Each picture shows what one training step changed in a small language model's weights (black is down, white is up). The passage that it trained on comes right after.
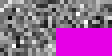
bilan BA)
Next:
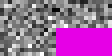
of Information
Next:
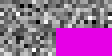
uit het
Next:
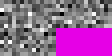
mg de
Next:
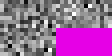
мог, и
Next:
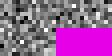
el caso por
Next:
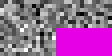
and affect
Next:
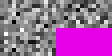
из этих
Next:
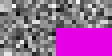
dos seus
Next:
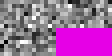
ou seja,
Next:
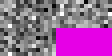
**Journal of
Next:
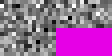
va sifat
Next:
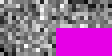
de que la
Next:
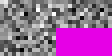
Para la
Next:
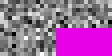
з прав
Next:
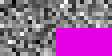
formativos e
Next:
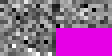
milliy va
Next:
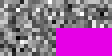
la crise
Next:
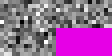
sea la
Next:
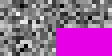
ellos el
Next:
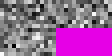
and ice,
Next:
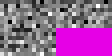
interes și
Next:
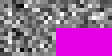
Desde el
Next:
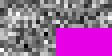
e sexo
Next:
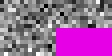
eine starke
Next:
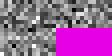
la reducción
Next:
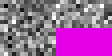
надо с
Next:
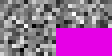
oder Die
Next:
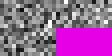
но это
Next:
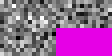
lá uma
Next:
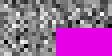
Área de
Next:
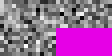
Bu esa
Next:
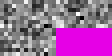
sinais de
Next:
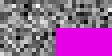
lá vi
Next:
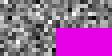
дон ва
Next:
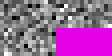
doen zich
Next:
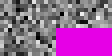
el estudio
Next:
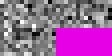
de destaque
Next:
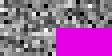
Bu – mening
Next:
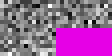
professores e
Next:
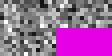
realizada a los
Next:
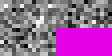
su significación
